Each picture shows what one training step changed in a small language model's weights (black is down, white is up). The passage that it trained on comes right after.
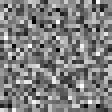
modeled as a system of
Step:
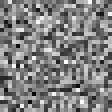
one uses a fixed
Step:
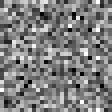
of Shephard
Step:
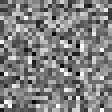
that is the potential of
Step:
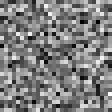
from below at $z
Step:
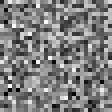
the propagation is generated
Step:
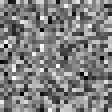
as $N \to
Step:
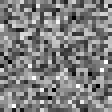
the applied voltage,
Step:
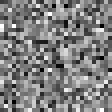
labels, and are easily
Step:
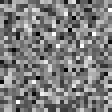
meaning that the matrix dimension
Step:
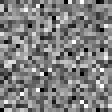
property of $\AA=
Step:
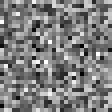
temperature ${\mathcal T}
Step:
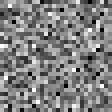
may be asymptomatic.
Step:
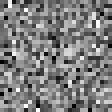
0$. It is easy
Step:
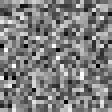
for all admissible values of
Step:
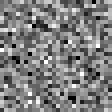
provide an optimal environment for
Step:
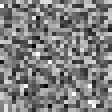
was a high correlation between
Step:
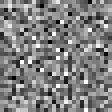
stem and the
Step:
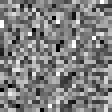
has received funding from the
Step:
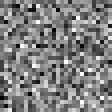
$$ is a continuous mapping
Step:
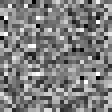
Low. - Now
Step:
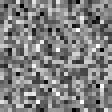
play an important role in
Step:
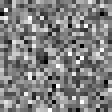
of notation, we will
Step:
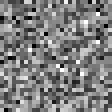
which are NQ with
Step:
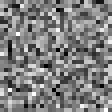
counterargument, becomes
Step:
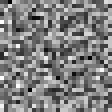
one of the most
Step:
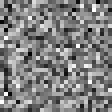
Steinberg representation with
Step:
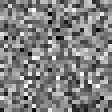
father, who was
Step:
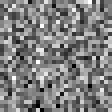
expression can be considered as
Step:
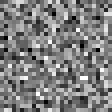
women in order to reduce
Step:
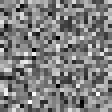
for a higher metallicity
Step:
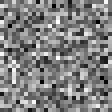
By applying the proposed model
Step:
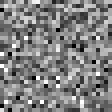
For further information on the
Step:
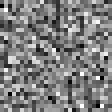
objectives in an effort
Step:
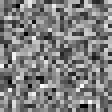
magnetic fields, the
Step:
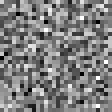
curve in the right panels
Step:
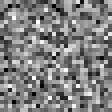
data conditions, learn
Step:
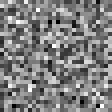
obtained from the combination of
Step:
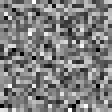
definition of the volume and
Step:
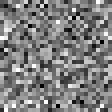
partition rearrangement
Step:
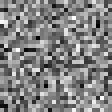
a commutative diagram:
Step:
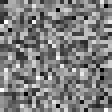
from $u$. The
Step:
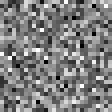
highlight that RE values
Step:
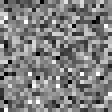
Hypotheses The
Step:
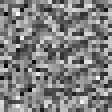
approximation of the general
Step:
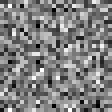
- absent minimal
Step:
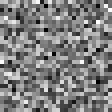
randomly from event to
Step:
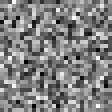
the corresponding-band
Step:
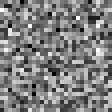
in a neighbourhood
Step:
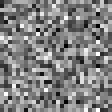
BFS will visit
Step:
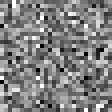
and superiors will
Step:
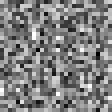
the sub-link
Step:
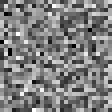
dark matter mass.
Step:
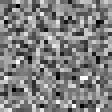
above the substrate surface
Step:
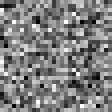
The F ion concentration
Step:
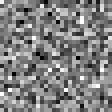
reported in previous studies,
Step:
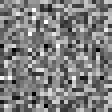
decomposition of the space
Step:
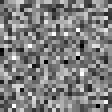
the findings after running a
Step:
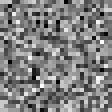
consisted of grade
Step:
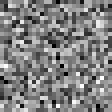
in a competitive
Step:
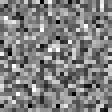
eigenfunctions here adopted to
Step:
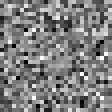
around $\phi =\pi
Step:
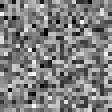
factor, we see that
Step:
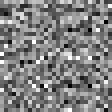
for SFT and
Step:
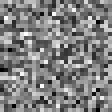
for the dwarf irregular
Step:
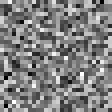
significantly aggravate
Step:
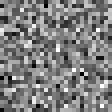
denote by $\Sigma$
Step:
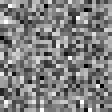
Due to the separation
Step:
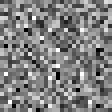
does not resemble the
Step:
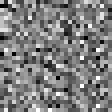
graded algebra and that
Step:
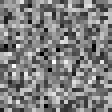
the same point if and
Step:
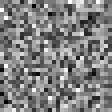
the VCR of the
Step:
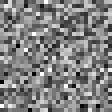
universal property for free!
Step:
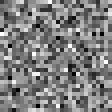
tunneling density of
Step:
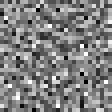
significantly ($P <
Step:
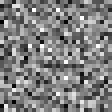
evaporation is thus
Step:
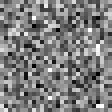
be a convenient and
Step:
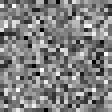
Asphyxia in
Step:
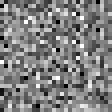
This developed method was
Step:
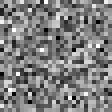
with the hermitian
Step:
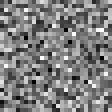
will return articles that exceed
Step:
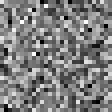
SPSS Ver.
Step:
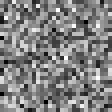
Let $X$ be
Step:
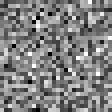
officers <input
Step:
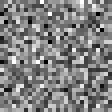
and Yau (see
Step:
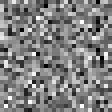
challenging. Here, we
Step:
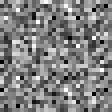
of elliptical galaxy light
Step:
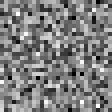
band of the flat
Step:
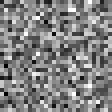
linear stochastic differential equation of
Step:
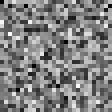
affects the network's
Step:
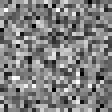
it is likely that the
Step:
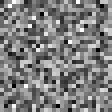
the high-symmetry
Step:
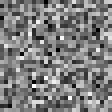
obtain the sequence of
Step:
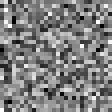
on the left shows the
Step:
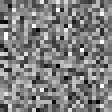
formalism. We find
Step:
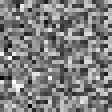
the results of the negative
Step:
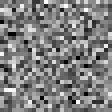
Edge Theorem for
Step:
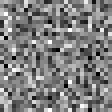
action S must be given
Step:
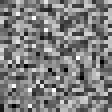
speed changes in the mobile
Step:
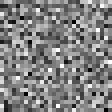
is exhausted by
